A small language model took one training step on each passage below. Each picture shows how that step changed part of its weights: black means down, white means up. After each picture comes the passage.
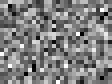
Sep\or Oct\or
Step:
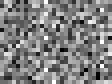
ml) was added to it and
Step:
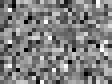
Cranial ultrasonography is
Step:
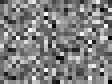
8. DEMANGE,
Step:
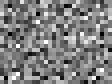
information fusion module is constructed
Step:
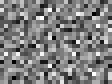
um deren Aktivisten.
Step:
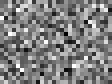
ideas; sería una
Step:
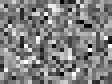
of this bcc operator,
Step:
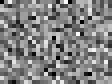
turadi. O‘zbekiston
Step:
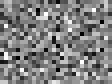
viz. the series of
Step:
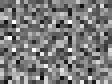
governmental institutions and development cooperation
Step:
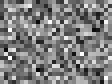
tadqiqot metodologiyasi
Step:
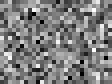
The material is similar to Trench
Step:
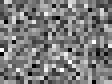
multi-dimensional concept it can be defined
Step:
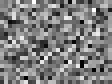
conditions for each microbe.
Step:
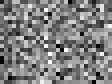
survival in all patients
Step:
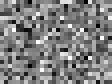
and in H$\alpha$ +
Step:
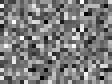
the development and implementation of the gender
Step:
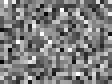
ensuring dynamic and kinematic
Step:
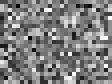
oshirish (masalan, elektr
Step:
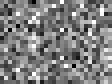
for 7-PBP with different
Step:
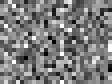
en unidades y con recursos
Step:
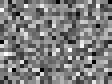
specific case of $\hat{p}
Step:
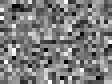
the orbifold equivalence
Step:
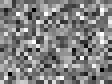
hasil *p-value*
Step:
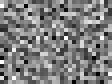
Onsager's relations) we
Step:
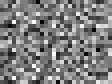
societal challenges through creative
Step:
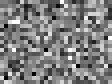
system) the settling time of
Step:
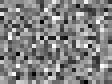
воздействий: нет
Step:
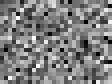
la salud emocional y
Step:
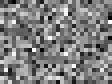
and a lower recurrence rate.
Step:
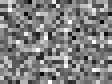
the main cluster sequence in the CMD
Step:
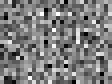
plant resources is best expressed as soil
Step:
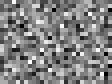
проблеми. Автор
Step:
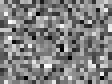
implementation of the solidarity
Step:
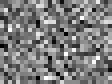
en última instancia,
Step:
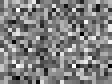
noise on the quantum dot, highlighting
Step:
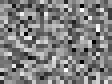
standard star Feige~110
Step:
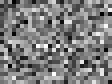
several points. Firstly, both
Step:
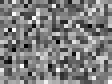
with all WGs is almost
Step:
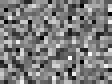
hoaks juga
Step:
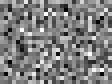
shows normal liver cell structure
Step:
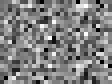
audit hingga mereka
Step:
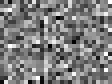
communication competence levels neither in
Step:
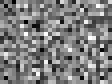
separation between the members of the
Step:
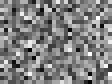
of austenitizing and
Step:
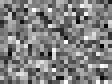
Romero* (holotype
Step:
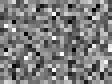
qaratdik. Mos
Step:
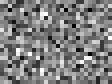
packing code -12,
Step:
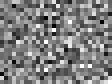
the three vortex phases.
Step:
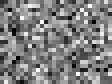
Fig.8: Binary image of
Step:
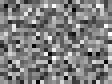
ponds for producing
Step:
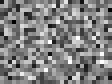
S–N directions, respectively), all
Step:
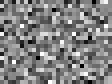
Nigeria and the factors
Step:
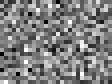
as the convolution of such
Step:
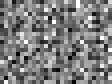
randomly. Selected from various
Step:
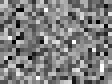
X-Ray States}.
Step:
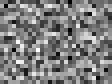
benchmark for PN
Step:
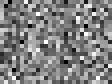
few tombs discovered intact were
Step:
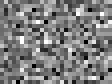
involves bio-metrics where
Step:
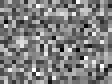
global optimization, respectively. The inset
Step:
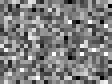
achieved high coverage, effectively guiding
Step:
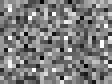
qaraganda xavfsizlik
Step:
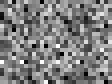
& Ruzieva, N.
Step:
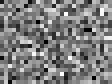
persil melayang No Data
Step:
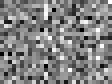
systems (ADAS) and at least
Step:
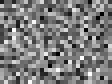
function outcome followed by 15% had
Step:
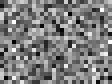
early inflammatory and
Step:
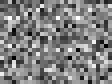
without the inclusion of stellar (but not
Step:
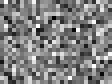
is still possible. The current density is
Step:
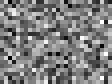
management. - Researchers used
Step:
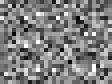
engaged in previous work to attend
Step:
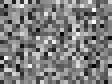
Comment by Sch\"urmann and
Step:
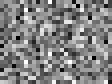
magnetoresistances of
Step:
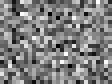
collect eigenpairs
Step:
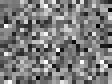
effect of material and L/D ratio
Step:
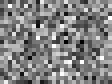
e limitações encontrados na
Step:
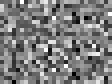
are increasingly employed in practice.
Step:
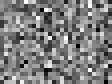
ankle. Knowing the
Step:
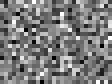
we consider simple case of hard
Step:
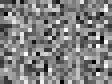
which the scientific community as a whole
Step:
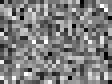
but only type D can release
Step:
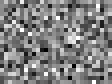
should be used in order to approximate
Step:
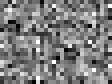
sampled LGAs. The
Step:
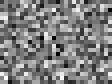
coupling of external and unpredictable
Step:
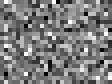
where nodes represent the visited
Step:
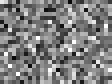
probably due to the mass transfer procedure
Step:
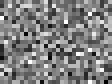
political Islam; food fraud;
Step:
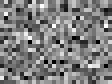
open cover of X . Since X is
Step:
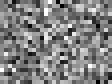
matrix of the transition probabilities is
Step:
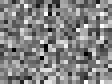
Detection : 255 nm.
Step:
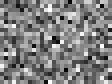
of an external magnetic field, namely
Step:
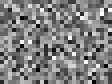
réaction physiologique
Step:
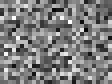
and deal with the educational program,
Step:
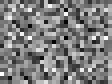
Models Tell Us?
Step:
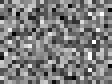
J. Chem. Phys.}
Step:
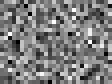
dengan adanya glikol.
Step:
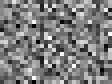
Prior informed consent,
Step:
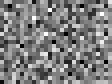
N level at crop flowering and
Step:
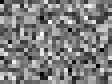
about the behavior of hydrogen at
